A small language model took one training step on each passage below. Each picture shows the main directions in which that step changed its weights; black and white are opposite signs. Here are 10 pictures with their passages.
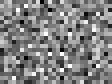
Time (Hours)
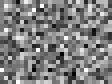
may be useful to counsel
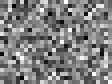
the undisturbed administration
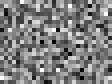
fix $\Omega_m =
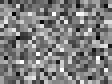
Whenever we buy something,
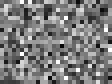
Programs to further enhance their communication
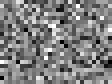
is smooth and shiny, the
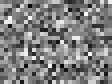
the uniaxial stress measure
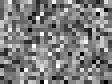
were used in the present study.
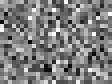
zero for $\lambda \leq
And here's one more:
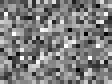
at a higher risk of dying
